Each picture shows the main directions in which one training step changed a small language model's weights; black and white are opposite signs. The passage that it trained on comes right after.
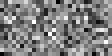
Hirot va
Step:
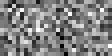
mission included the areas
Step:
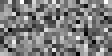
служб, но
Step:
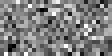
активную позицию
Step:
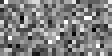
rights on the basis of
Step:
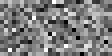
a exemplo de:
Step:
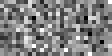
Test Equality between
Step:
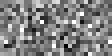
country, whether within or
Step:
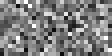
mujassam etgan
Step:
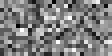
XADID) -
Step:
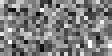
birlashma hisoblanadi.
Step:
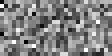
architecture of transactions and
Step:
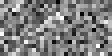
root of the
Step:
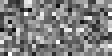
of coping challenges for
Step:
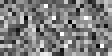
control concept at the
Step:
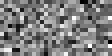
energy demand. As a
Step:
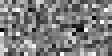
la investigación y generación
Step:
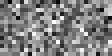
особи, які
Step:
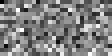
failure, Very high
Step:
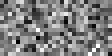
with the Paris
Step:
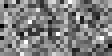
the Audit
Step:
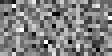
exchanged within
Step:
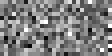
convingeri și al
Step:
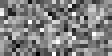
h < 1 km
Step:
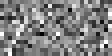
It will not be
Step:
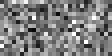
com a Professora
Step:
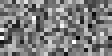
por la Corte
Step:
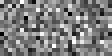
formulae and mean
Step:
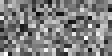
political justice is
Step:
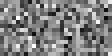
Azulejo de
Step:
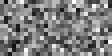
(EDCA) with
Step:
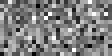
has categorized
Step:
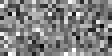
were responsible for developing the
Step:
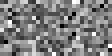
a given time, the
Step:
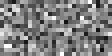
interval which are shown in
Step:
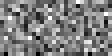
uning pedagogik va psixologik
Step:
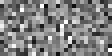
disposal that provide information
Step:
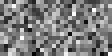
using experimental data, the
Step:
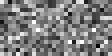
pull of the
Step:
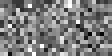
competing financial interest.
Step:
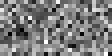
w bolesny
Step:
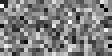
arquivos em
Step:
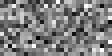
dans les pays de
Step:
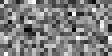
by the consumer.
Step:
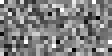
is increased demand for sustainable
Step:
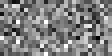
fraction: the
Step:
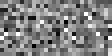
comprometido durante
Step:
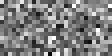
had physical and mental health
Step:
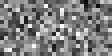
two sites. In
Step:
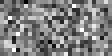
que desejamos
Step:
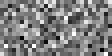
bosimi moliyaviy
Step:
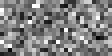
the caps as
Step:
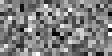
translation and,
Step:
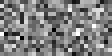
aspects of being.” And
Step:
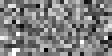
de Europese
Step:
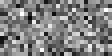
subtopics while
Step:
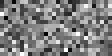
randomly transferring
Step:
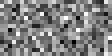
Assim, o
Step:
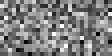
are notes and are
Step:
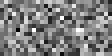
diagnostic systems in
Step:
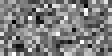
Challenge of International
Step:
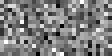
quality of human resources,
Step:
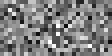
aplicada de 6 a
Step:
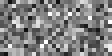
Key Words:
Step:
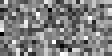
pode levar a
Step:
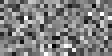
power electronic converters
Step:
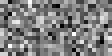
MARS Conference
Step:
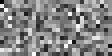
rapporti di
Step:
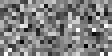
estrategia para el
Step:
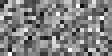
of productivity or
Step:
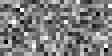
and superpositions of
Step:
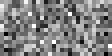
een brede groep
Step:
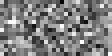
with volatile capital
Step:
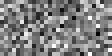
alternative. These financial
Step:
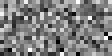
a saturation of
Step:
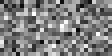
by feasibility studies
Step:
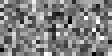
among all key stakeholders involved
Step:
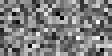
2009). Moreover, some
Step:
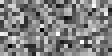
consumption habits of
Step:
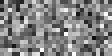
not limited by N
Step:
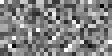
has been operational since
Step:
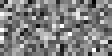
of ROTs to
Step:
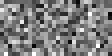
process, with the
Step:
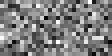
something else
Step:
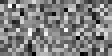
oil cleaning and
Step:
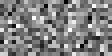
Japan recognized the
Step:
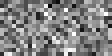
shaxs ustidan
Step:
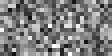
special thin flat
